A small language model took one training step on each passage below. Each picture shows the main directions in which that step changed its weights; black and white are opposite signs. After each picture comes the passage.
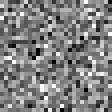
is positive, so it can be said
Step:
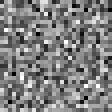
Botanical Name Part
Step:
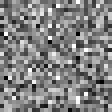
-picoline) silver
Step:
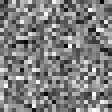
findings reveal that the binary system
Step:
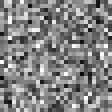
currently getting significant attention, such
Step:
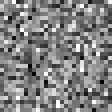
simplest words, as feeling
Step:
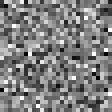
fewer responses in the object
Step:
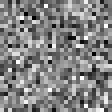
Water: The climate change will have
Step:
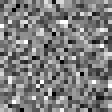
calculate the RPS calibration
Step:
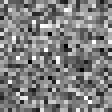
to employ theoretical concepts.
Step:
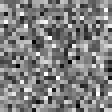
be avoided or done away
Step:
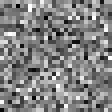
and language editing during the preparation
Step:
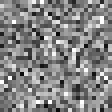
workflow development. Therefore, we
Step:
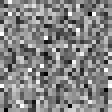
new species of *Mayetia
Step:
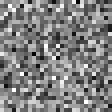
SSH discovery via a
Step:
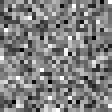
accommodate the massive amount
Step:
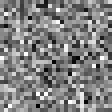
encourages accurate human activity
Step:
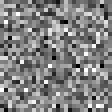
(FDFN) preparation as
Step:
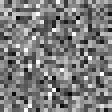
main interface; using colours to
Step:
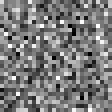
of territory pollution, which
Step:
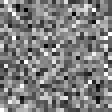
been described as a religious
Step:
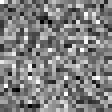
has been added to JAFFE
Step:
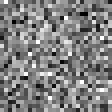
take into account the unforeseen
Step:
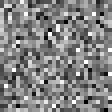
attention, concentration and critical
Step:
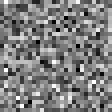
to a decrease in excessive
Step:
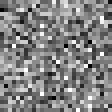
amputees.¹² WHY
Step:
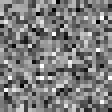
questionnaires to gather the
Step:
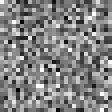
semantic core of one or more
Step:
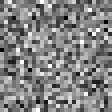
manner, a manner which is based not
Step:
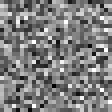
the depth discrepancy between the
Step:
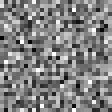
the cyclic codes over the
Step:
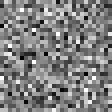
frame work of a search engine was
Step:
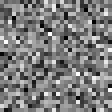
geometric precision. Figure
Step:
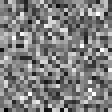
Guilford publications. -
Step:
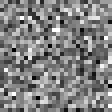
of the experiment. Animals were allowed
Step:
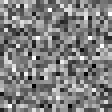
that enables IR 4.0
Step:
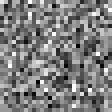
easing this task and among the
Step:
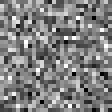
improvisation, with a diverse range
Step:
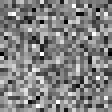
[7;4] It is very important to
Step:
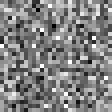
*The Journal of clinical
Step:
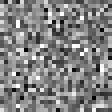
demonstrated by two planned
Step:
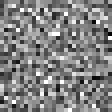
were heterozygous
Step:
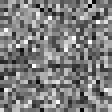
which the nitroso group was
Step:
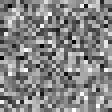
treatment. This work paves the way
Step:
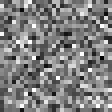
which aggregate and mixture
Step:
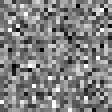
key elements: (1) a
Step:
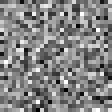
one is the information given by mobile
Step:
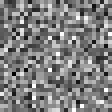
4(c) presents deep neural
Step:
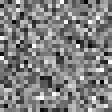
himself the Emperor.
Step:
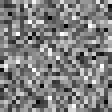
the students will grasp onto the
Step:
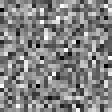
these sources, as if to verify
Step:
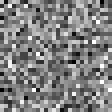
their relative inhibition constants
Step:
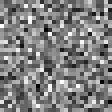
fluorescence parameters across four
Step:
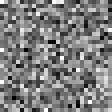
of SAA/SAP, but the
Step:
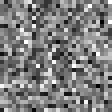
observation with serial abdominal
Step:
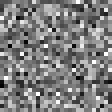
buy two complementary goods as
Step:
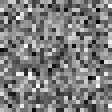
sample is 1.4 times higher
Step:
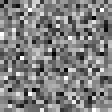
A typical master’s
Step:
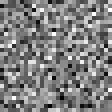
of 2021/22, the total government
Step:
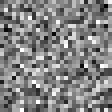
of the charge versus mass
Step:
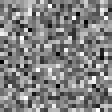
on the effectiveness of English language
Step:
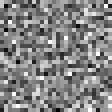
is to prove the existence and
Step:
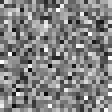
of small diammonium cations
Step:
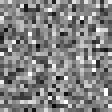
have changed as a result of the
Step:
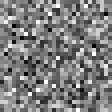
Medea, Algeria,
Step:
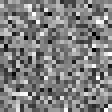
archaeology related work has
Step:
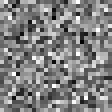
part of the diagnostic criteria
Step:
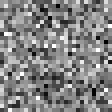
prevented with prompt
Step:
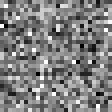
social media to contradict the
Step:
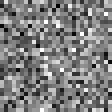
gas was purged with a
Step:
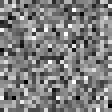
frequently, and the two purposes of
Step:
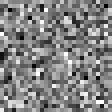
to maximize collective happiness through
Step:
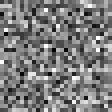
cylindrical protrusion.
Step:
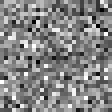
use. For the *stratum
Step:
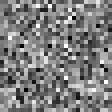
temperature and humidity levels. The
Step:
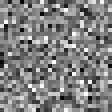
signed a decree on December
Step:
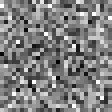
and photography combined with
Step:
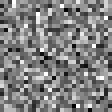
Learning (CLIL)
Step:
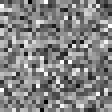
or skin changes and recorded.
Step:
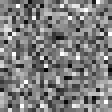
Composites with Friction,"
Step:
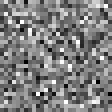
presented nonlinear model predictive
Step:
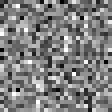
Institute for Composite
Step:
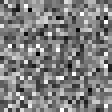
5 Tine Thach^a, Jens
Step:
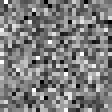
the role of root exudates and
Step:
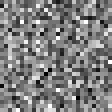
dose (400mg/kg
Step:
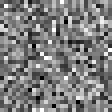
and AP we calculated extracellular
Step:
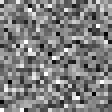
for learners and general users with
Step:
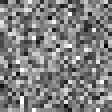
for biotechnology research, education and
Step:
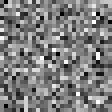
used by [Kalkman et
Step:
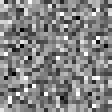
statistical techniques were used to examine
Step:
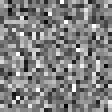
Package WP7 User
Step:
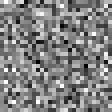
through reading extracurricular
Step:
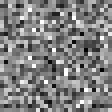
in fast changing environments with
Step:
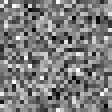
those tasks a UAV
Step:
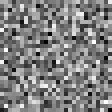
further generalized Wang's work to any number
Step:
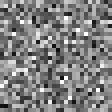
media reach, knowledge dissemination,
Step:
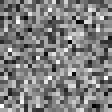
which guards against overheating and
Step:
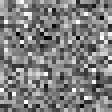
to participate in chromosomal
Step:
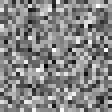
in small human trials. In terms of
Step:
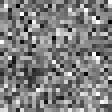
round of constitutional changes.
